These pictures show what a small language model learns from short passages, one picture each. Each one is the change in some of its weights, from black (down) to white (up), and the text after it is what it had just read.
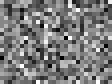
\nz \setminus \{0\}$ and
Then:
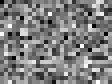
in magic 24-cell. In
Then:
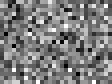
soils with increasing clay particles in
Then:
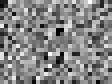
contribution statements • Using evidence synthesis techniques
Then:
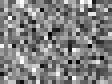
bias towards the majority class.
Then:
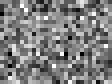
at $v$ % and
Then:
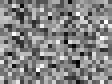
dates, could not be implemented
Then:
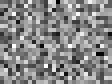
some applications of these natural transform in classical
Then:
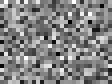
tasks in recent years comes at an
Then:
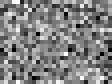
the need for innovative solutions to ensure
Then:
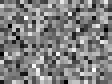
only if $S^2$ is
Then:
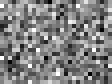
particular solution. In this decomposition, the
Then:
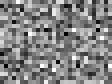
regarding the use of such a tool.
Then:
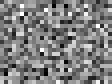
converse to Donnelly's
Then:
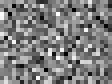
trust in the technology and the
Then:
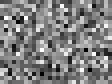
seem unlikely to improve if the
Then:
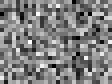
and simply-connected smooth manifold, admits
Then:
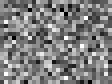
DLL for the Windows
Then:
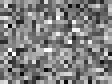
to present the measurements in a user
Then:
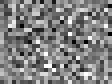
they can be used as natural and good
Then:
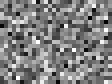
is a powerful collaboration between the
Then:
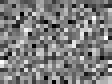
results in table 3 shows that 12
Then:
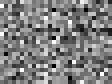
as subjective and similarly, they also
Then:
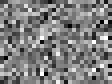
sees that x', t', t
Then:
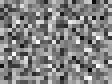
method, is a solution of
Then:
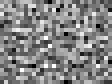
connections. Benchmarking confirmed
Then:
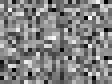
unloading boxes,
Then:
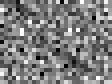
map $\stencil$ by the
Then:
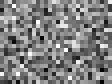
\item Public parameters:
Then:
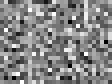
pair. \end{abstract}
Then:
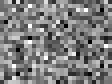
& mid-east &
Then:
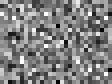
utility company at the grid
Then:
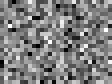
with complex shapes due to their
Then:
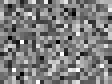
so attained a certain hydrolyzed
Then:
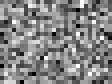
and formation of political ideology.
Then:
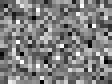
$n$. For ease of
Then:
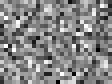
finite domain. Examples of one dimensional
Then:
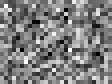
that are invisible to node
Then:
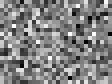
could be proved as follows. Once
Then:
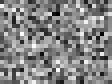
respectively. The sample containing 40 mol %
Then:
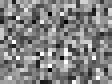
ability to improve skin health in multiple
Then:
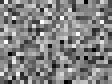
} }; \end{tikzpicture}}
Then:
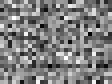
the state weights, input weights and input
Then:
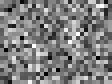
assume that $\eta(z) =
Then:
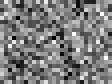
with the more advanced AR,
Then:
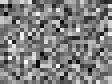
indicated that the police officers
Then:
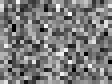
to be executed in their shade
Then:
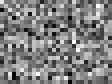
Solar Industry XVI.*
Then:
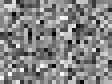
SHGs, and
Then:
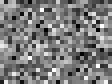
mgL⁻¹ and
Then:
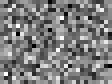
of the tumor, was
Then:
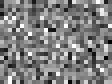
particle size (Mastersizer
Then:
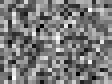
to the atrioventricular
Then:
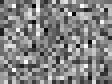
in any neighborhood $N$ of infinity
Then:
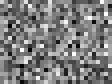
and below the Comfortable Heat
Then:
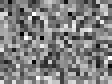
an object or morphism whose inputs are
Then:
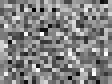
is in the atmosphere. There are
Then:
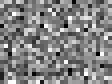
of $G$, we may put
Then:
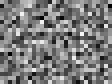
the source code that implements LMA
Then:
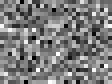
constants based on the flow and relative speed
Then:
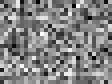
Kumar et al.
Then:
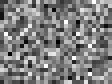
this paper is to establish central limit theorems
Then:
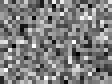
For every $n < \omega$,
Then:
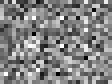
trace of an affine field is not a
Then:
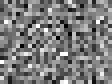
(3) Incompatible
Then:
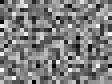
Bakung Landfill, because the
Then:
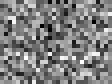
all divisorial valuations on
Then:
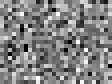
environmentally focused, schemes.
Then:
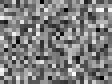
\le l$) be the diagonal
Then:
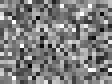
seen as a competitive advantage that can
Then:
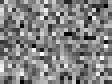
recipient. Sender
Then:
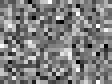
a maximal ideal of $\bbT'$,
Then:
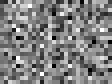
who investigate levels of Biology teacher
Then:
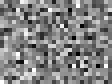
boredom are at risk of
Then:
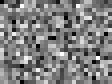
and tetrahedral meshes,
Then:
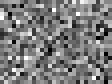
studied the process of knowledge propagation and
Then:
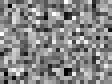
open problem. \smallskip The paper is
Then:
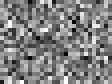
if $v^TAv
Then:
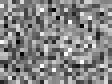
in closed facilities, such as
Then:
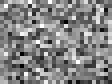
pain and swelling severity.
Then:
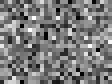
with $(d-1)$-dimensional typical
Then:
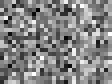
a system of generators of the algebra of
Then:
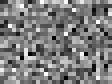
laser ablation process*. Thin
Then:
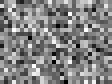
point): a point $p$ is
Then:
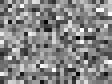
effective in different situations. Therefore,
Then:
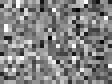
\noindent and finally use the expansion of
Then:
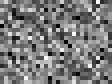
Aortic Arch I &
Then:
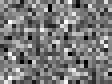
Bahadur Thakur
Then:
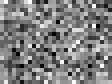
towards industry revolution 5.0 and
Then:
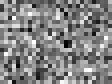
The more the volatility of
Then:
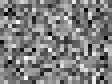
overriding advantages as compared to
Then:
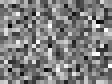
to obtain a bound on the total
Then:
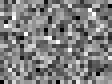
it is Bartlett
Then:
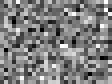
we find that the key factors affecting
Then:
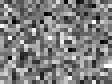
unequal access to these methods can
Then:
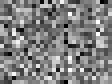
as \begin{equation} d =
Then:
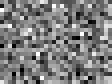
when it started to spread throughout the
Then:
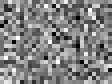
artery ultrasound images is
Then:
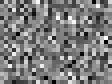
2}$ does not belong to the
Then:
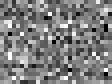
state responses (Johansson
